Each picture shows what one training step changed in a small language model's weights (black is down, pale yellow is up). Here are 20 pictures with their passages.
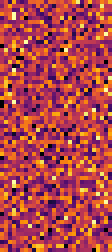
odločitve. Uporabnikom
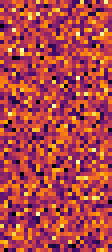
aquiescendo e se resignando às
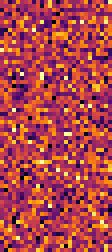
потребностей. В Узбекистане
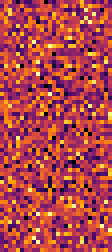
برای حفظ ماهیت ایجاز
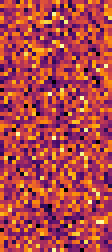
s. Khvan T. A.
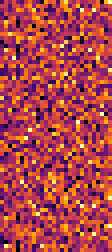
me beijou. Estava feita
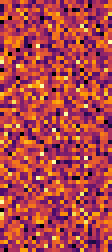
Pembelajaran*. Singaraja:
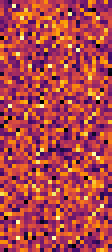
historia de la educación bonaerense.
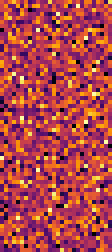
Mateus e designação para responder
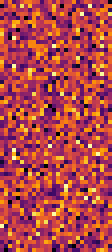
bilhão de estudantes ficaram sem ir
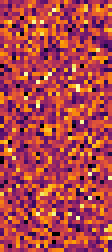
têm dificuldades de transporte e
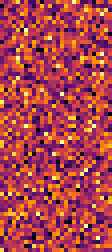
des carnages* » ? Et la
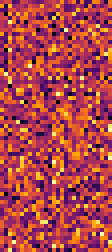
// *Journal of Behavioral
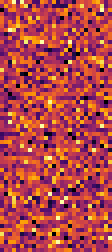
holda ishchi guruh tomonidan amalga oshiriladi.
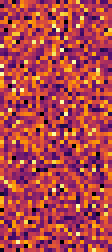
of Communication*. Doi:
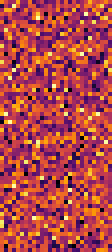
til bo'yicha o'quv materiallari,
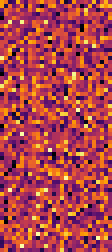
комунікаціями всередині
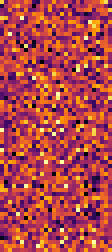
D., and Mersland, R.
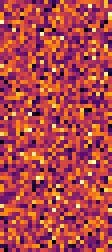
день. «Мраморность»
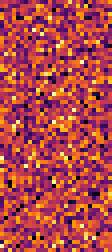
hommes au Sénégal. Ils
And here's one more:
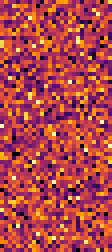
это профессиональный труд
